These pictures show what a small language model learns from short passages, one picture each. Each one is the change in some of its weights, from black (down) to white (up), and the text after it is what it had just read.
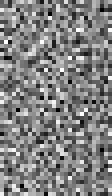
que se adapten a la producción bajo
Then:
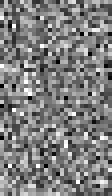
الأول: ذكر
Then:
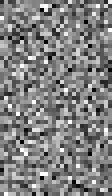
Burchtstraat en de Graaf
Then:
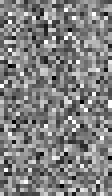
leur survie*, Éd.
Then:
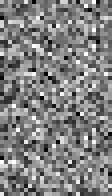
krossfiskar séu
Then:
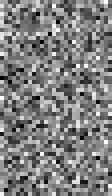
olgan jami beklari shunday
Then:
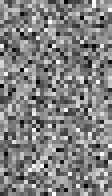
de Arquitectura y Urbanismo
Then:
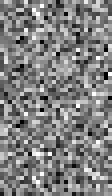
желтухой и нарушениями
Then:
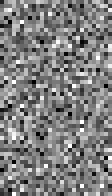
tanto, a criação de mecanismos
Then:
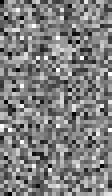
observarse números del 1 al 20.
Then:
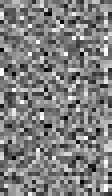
Hanks'in başrolünü
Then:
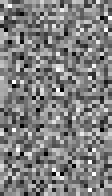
наївної антропології
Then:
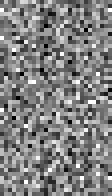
1999). Menos del 1% de la
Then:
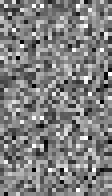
популярно излагается
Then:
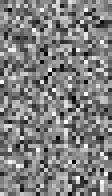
sistem isolasi, sehingga
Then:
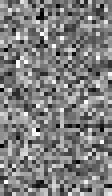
Xtremeloc. La Sección
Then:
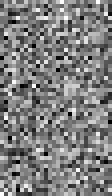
бозор, ки дар
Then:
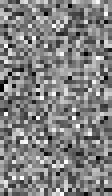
с такими практиками как социальные
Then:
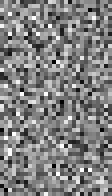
siswa dalam mencoba,
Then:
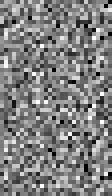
Internet; Educational Tools;
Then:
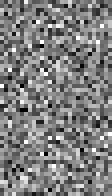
placettes sont au nombre de
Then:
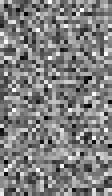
M. A., Tarasova
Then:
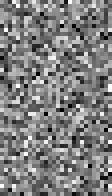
aplicabilidade futura em larga
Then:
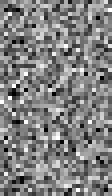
тока, а запасается
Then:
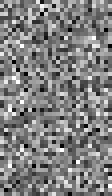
harakat qilamiz. Adib
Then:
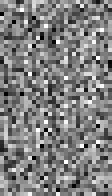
S содержит начало
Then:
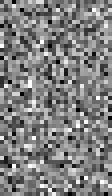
name. Keywords:
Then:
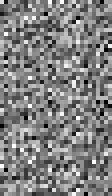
व सामाजिक
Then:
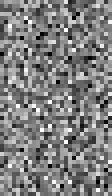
crime, contribuindo para a construção
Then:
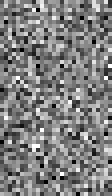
развития, «зеленой» экономики
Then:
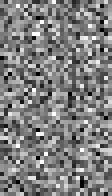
o'quvchi, predmet,
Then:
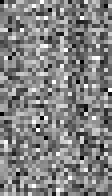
constructive techniques occurred in
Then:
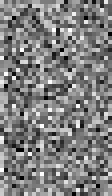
mevalarini yetishtirish bo'yicha
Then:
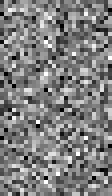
b. Dependent Variable:
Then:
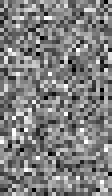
daily cost of a healthy
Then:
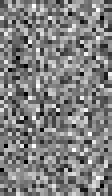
ДУ «Інститут
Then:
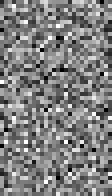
Polak opgemerkt dat
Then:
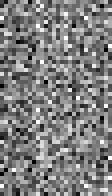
неформальних правил,
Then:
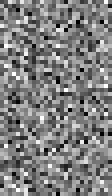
- korxonaning rivojlanish strategiyasiga va
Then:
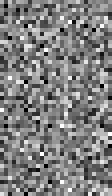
konsep dasar masih
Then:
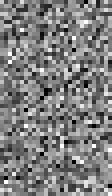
bir vaqtda yakunlanadi.
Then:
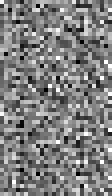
із оксиду етилену і
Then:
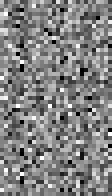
(1986) tomonidan ilgari surilgan
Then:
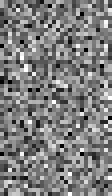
(slivova Južne,
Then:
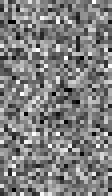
de șocul termic în
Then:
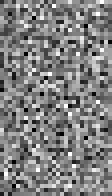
„pay-out” periode is
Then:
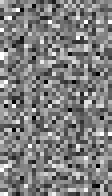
mamlakatlarning xizmatlar sohasida kichik
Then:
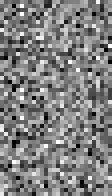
актриса Харківського
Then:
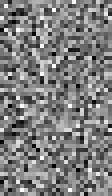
т) етакчилик
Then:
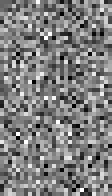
personalitate necesar societății
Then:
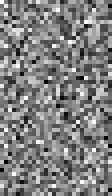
— yaxshi er yaratadi).
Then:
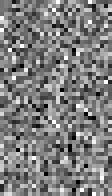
histórico que comenzaría a
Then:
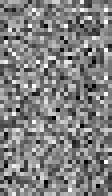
Isnain, and A. Yanti
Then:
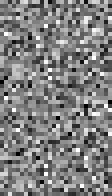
87 с. Российская государственная
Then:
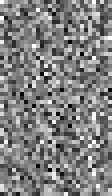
Reflexion... (ebd.)
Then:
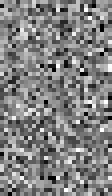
didalam Kompilasi Hukum Islam
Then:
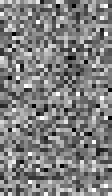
da articulação entre literatura
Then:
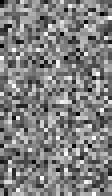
tensió, fins als
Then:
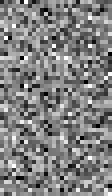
Sterfte en mutaties.
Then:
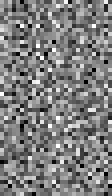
yuragidan o‘tkazib,
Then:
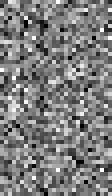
ouvida, a minha
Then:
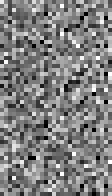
marketing masalalari juda muhim rol
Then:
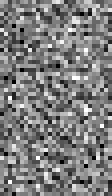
рекомендации по учёту
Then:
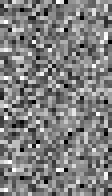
хусусиятлари билан бир
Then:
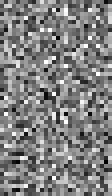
в рамках нелинейно
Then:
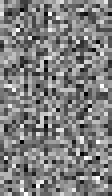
Avstraliya xalqlari tili va
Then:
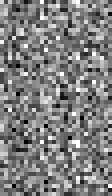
zararlanishi kelib chiqadi.
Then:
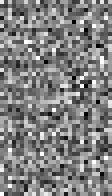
impulsar el desarrollo de las
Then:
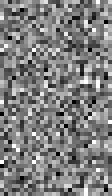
оның исми,
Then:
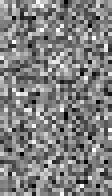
boshqarish funksiyalarining har biri
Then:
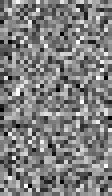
maneira que promova uma educação inclusiva
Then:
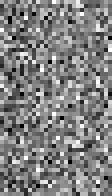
Подкасттар мен
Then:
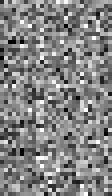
мифа и мифомышления в
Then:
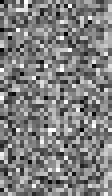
praktische betekenis van de
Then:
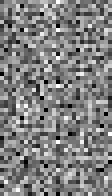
Vakhobovna Candidate of
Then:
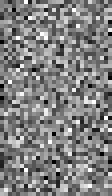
penyakit Diabete
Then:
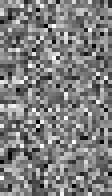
“Ra'noni egasiga
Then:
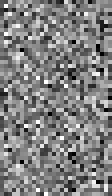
MacGraw Hill,
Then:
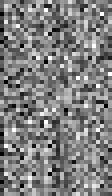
бу худудда 1
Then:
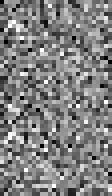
of Maranhão has very
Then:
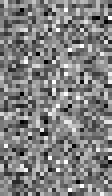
роботи, заслужений
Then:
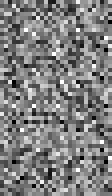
своей задачей оптимизацию
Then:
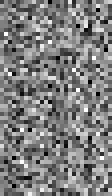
ИШЛАР ОРГАНЛАРИ
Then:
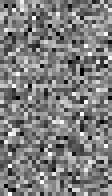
entre cidadão e Estado. Além
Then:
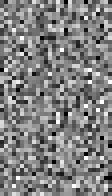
Supiadi sebesar Rp.
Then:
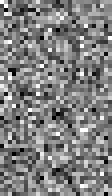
многие 7,6% детей
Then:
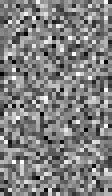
*Pietroburgo* di
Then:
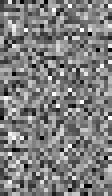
modo de ser. Portanto, a
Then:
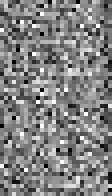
Role of ERP Systems in
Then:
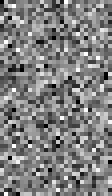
мире и представляют собой
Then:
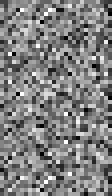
estimer et visualiser le
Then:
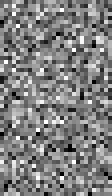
and establishment of the truth on
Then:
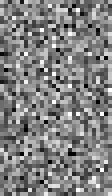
más los cambios** de movimiento.
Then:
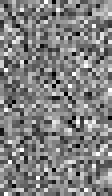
nəzərə alaraq bu
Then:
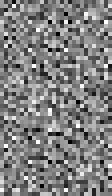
bestond. Hiertoe
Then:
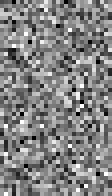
la adopción de comportamientos de
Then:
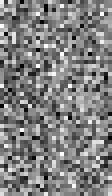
сучасному сенсі
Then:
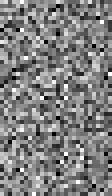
формирование коммуникативной
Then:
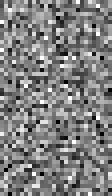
für die analytische Interpretation
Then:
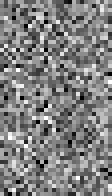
imgeye aşılıyor.
